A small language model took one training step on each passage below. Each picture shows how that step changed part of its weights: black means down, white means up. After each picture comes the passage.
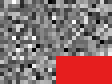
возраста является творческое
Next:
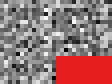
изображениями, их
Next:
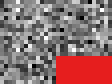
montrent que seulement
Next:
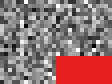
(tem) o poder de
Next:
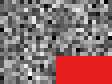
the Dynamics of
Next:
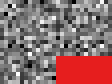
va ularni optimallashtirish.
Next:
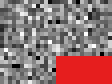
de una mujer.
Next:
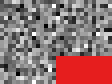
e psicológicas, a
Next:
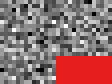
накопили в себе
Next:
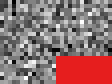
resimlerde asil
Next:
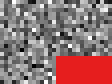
com proposições de
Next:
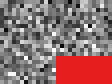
доцент (Узбекистан)
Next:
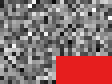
Educação Histórica.
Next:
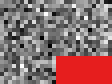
daş palıd
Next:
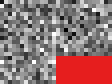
стебли и количество
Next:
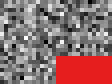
butunlay farq
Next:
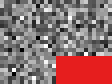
and psychological aspects
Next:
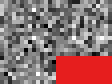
probelor administrate.
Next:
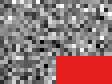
совпадение частот может
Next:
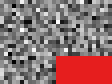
0,35 Kandungan
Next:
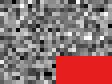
рациональное использование водных
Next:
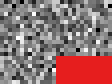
*fun day*
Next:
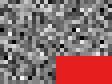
individual xususiyatlarini hisobga olish
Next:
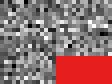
qilib jamlasak,
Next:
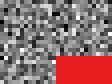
fora para dentro, esse
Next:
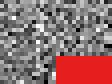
zamon talablariga javob
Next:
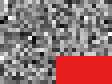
qua non*, como
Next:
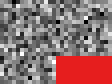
qilishga olib keladi.
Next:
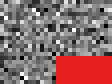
iqlim o'zgarishi
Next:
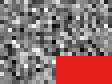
towards teachers
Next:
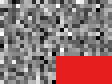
yang berpengaruh
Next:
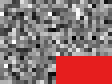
a instancia o con
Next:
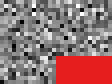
aks ettirayotgan
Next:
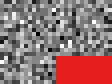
ambos -, somado
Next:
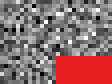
taklif etayotgan
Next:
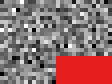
на разных стадиях
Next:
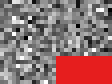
under a Creative
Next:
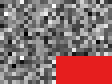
волю и злобу
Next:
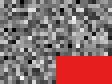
isang mamimili
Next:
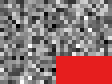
hozir O'zbekiston deb
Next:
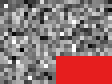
¿cómo se
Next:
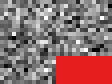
En effet, dans sa
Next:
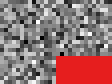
sentido a la política?*
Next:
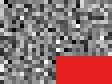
siswa terlibat dalam
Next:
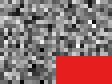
vem reforçar
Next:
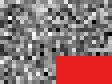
feu orange des
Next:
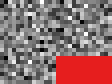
СП ООО
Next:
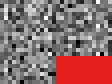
fermentativ faolligi
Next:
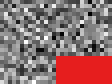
serviços, equipamentos
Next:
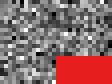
bo'lish mumkin:
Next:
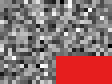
Це створює
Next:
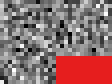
femininas na obra
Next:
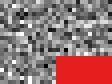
un lado, con un
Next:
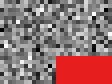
представлены соответствующие
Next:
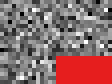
each hadith of
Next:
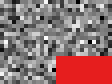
va ta'lim oluvchilar
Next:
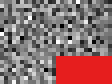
так и внешними и
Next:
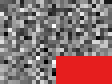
людей у реальному
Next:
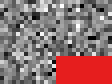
integrais no
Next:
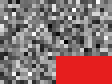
setor privado e sociedade
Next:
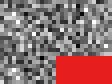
o processamento do feito
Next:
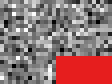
aproximado, pela
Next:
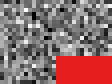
primigestas resultó
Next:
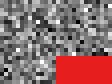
validitas media pembelajaran
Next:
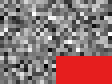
estético para o campo
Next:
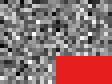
of regulation, in which
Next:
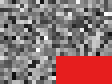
аналіз проміжних і
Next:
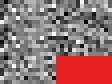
595 min hektar
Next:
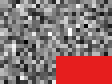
todo o mundo, “o
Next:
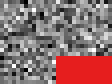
birjasida aksiyalar
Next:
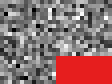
sreća u
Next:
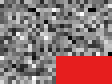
placa de este tipo,
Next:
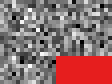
уларнинг одатий
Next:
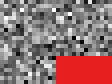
que os idosos
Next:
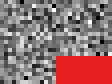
é o espaço de
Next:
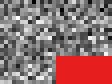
întâia și a
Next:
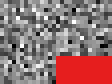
and Subbottom
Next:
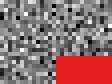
jih v projektu
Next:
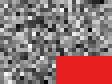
el número y espesor
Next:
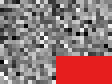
випадків, коли
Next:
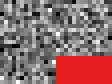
случаев, когда
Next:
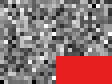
realizzata, e
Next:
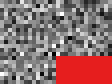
как важные факторы.
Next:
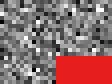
of the Concept of
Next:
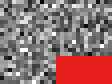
Mediação pedagógica
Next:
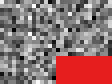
o'rtasidagi harakatlarni
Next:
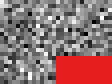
quilombola a
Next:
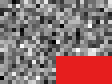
hosil bo'ladi, don
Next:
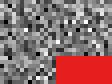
HASIL DAN
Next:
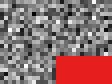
politiques démontrent
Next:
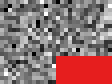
stres faktörleri
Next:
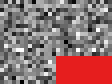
ommaviy axborot vositalarining
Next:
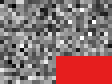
on land, on the
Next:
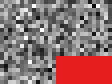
educação, a prioridade
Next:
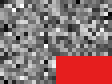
bildirish hissi
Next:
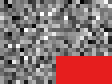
with an emphasis
